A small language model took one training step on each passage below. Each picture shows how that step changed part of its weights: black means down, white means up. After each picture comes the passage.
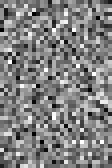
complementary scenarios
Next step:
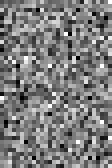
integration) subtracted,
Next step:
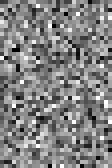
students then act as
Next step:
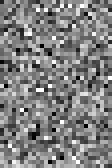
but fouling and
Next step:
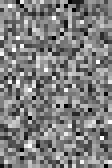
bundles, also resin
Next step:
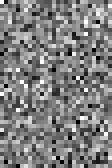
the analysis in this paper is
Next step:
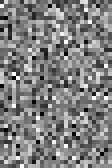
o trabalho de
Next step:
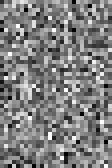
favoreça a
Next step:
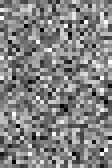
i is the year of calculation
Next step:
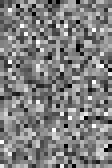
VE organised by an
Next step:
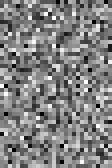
of TP extract the
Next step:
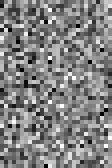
que se segue delas
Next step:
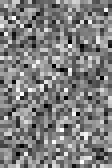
a given ganimal
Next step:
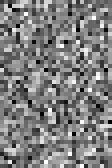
a mix of theory,
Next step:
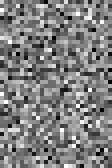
alternate DM models,
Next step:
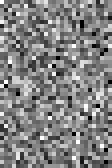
the research and software
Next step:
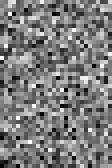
second perturbative model
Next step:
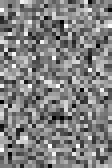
be serious persistent
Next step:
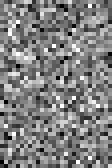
Material and methods:
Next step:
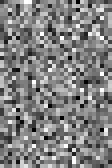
employed to probe
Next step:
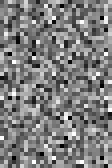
que se produce a
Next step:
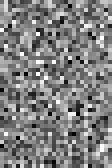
line (see section
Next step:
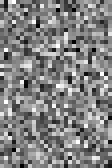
is followed by Server
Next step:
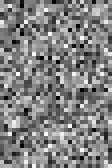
\ee where, \be
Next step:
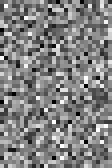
the duration of the
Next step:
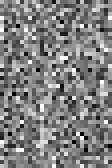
The measured results are in
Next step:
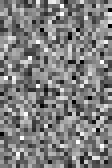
content of the soil at
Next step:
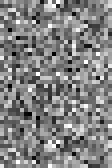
right right gives the
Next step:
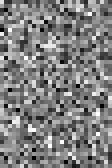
They will be used in the
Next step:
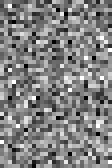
we reformulate the
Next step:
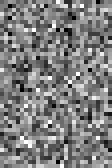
extract. Means
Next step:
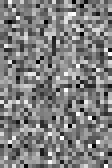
een kind zich
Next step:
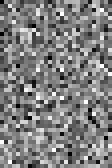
fed through the feeding
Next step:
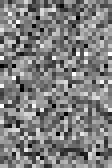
Macro News
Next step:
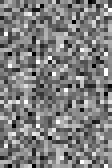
e a construção de
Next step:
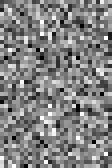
of its provisions would
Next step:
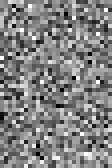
Horizon 2020 research
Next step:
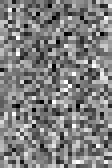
T$ - a_t is
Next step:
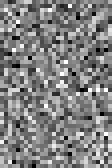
It details first the
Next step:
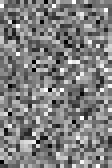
quick recovery
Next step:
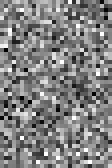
stigmatifer* de
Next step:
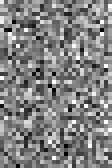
while $\gamma$ is the
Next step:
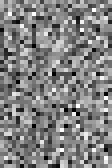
a considerable effort
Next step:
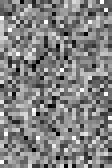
NFW halo
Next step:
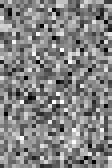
and mountain pass
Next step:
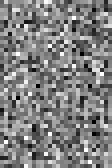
na linha de
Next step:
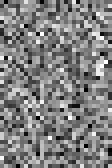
often bypassed under
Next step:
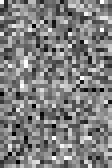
influence many important
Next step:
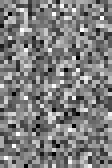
a reference straight
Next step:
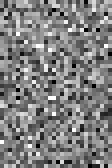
maqolada bank
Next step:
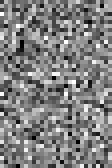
matrix in the fiber
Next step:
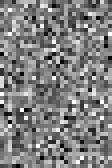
is activated for users with
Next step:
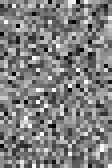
experiment (see section
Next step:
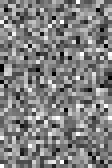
It's what you know
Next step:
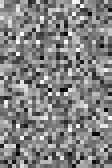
LDOS of an
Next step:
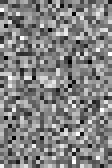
from the vertical towers
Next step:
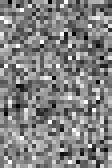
and *design*
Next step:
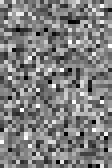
does not bring any
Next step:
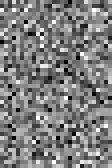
de técnicas
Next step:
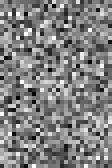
to estimating the
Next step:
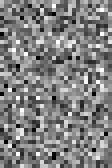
whether or not real
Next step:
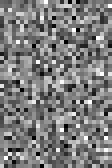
for a location $i$.
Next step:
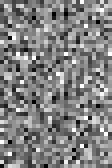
skin is also a
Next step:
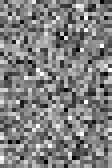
24 квітня
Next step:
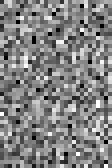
on a quantum theory
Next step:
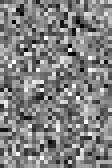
perda prevista de
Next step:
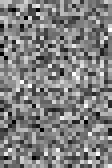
and degradation process
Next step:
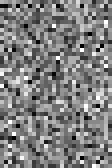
the assumption that all
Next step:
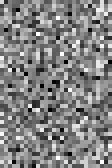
as the frequency by which the
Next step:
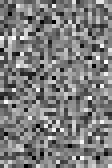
dependence explicit).
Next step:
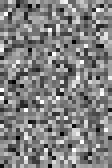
її права на
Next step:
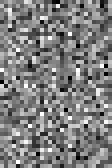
The integrated approach allows
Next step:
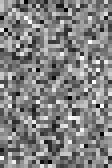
significantly reduces the
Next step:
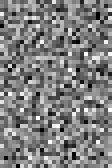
become candidates for
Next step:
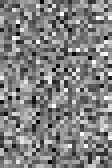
com que as informações
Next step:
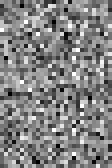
and mode M2 to
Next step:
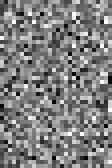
director is then determined
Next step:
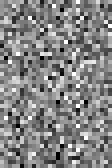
author (KQ) and
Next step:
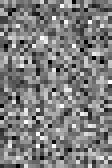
utilizadas na forma
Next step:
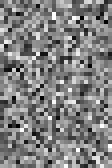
Funktionen im
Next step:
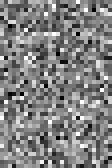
The RDCL 3D
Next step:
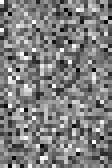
needs to specify
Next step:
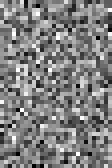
in autism."
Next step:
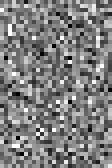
because one has to decide on
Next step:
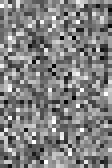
JPEG, а
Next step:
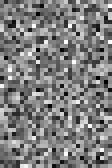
similarity analyses were
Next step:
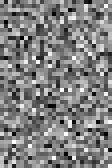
distributions, Poisson
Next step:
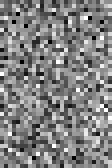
higher than the coherence time
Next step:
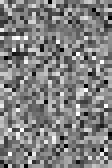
with such large angles --
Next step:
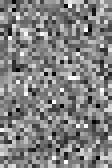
impact on the listener
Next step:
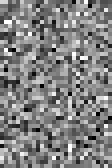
functions of composite
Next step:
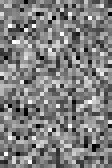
of commercialization,
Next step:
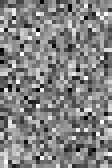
cell of 0.8 (in
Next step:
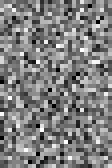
gravitational field that
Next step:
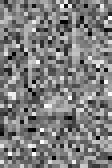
Abellard, J.
